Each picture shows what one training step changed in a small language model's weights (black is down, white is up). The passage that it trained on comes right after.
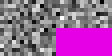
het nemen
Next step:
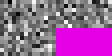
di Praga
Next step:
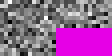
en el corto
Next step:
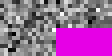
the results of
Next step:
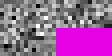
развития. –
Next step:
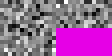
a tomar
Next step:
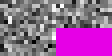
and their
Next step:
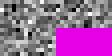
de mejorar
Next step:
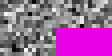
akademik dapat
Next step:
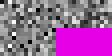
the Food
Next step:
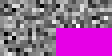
life and
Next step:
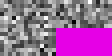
как одно из
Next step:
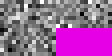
países como o
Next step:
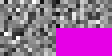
sabido que
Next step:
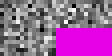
boshqa bolalar
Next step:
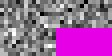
na Educação
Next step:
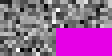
program will be
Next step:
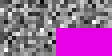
que os homens
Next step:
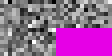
se consolida
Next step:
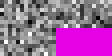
análise dos
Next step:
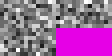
задаче -
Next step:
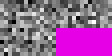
kattalar va
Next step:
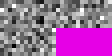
necesidad sobre la
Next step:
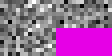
tanaman juga
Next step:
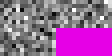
место на
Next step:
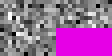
tizimlarining elementlari
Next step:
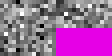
au identificat
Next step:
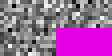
seu cuidado
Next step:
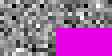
- имеют
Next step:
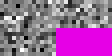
основой исследования
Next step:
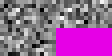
atual não é
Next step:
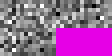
vida, bem
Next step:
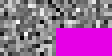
perioada de
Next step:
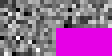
Bu holatda
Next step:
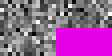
stadium van
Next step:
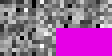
of education
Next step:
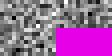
сына к
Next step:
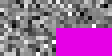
por un capador
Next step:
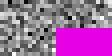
Но в
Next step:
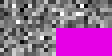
em buscar
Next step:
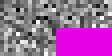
и технологий;
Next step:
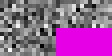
sul nostro
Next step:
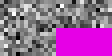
and Arts.
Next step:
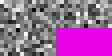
sentir de
